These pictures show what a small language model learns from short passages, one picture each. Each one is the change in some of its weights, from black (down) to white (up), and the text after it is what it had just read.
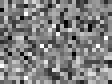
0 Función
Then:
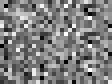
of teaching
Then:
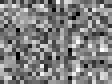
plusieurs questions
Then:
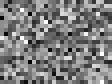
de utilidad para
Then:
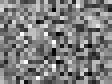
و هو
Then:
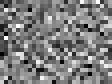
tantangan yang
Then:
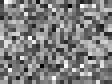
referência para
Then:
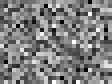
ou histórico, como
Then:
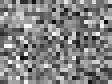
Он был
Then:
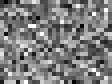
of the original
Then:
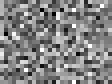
y Arthur
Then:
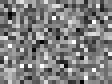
e propõem
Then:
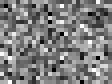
el logro de
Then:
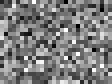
generaliza a
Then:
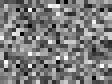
foco em
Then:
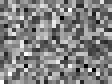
в себя
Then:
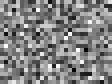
sendo desenvolvidas
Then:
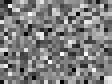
valiosa e
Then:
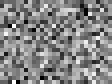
сторонам и
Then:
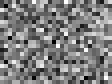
e a minoria
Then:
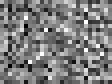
ilim va
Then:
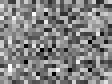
site three
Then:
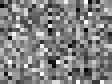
un lieu de
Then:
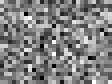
bolalar adabiyotiga
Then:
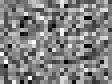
is an effective
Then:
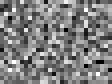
lo manejan
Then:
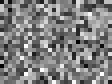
di dalamnya
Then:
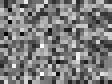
que se le
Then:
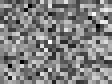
sensación que
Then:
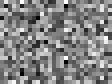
modernas se
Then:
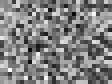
água total
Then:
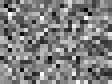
que ver con la
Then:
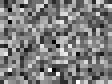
que el 40%
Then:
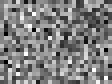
и греческого
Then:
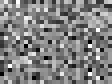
Бу каби
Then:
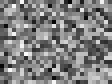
в сильной
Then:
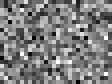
que não posso
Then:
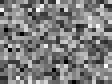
uma prática que
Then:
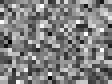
um campo de conhecimento
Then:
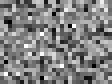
pada papan
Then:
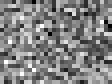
традиции и
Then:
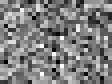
predării ce ne
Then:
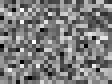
especialidades como
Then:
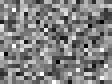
foydalanish lozim.
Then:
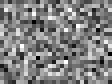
regulation, civil
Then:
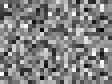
direito à educação
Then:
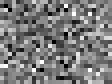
forro e o
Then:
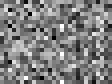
структур и
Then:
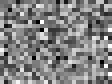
et al. для
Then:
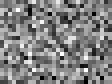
культуре от 5
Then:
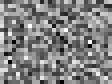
the second
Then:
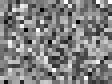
км. від
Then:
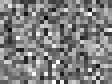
қадар). –
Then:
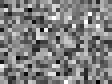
do homem,
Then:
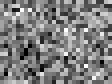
relación entre el
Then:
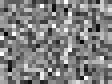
a finales del
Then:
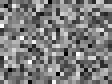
o papel da
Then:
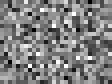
jihatdan ezilgan
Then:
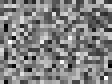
о важности
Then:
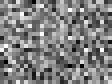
группы в
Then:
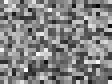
Programme de
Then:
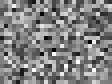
персонала в
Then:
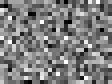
área a fin de
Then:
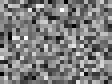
han transformado el
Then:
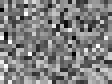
Function and
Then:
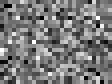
en tiempos
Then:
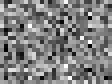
the individual with the
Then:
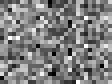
un premier
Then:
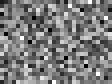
existe uma
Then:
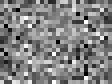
tizimini yaratish;
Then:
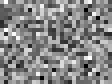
Weiß nicht
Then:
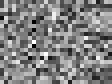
negativos, sua
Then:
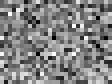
sanções impostas
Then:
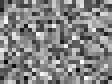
Bunda asosiy
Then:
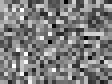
contador. En
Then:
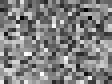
docentes son un
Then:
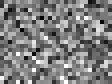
(ain) g
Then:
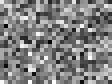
etish) yoki olib
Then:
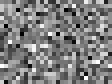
hisoblanadi, shundan
